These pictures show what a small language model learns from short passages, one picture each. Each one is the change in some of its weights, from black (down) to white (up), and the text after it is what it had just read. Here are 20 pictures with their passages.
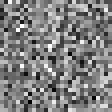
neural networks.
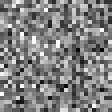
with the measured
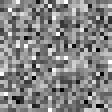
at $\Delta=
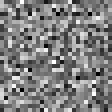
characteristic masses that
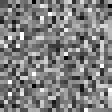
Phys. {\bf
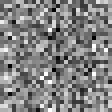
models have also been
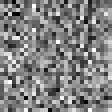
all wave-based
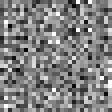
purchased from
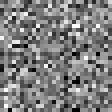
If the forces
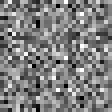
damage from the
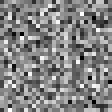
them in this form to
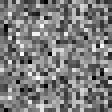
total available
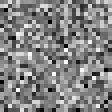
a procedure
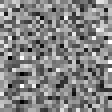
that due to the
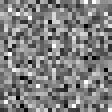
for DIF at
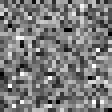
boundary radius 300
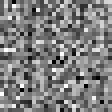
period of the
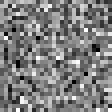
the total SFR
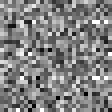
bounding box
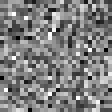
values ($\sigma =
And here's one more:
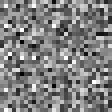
is based on the
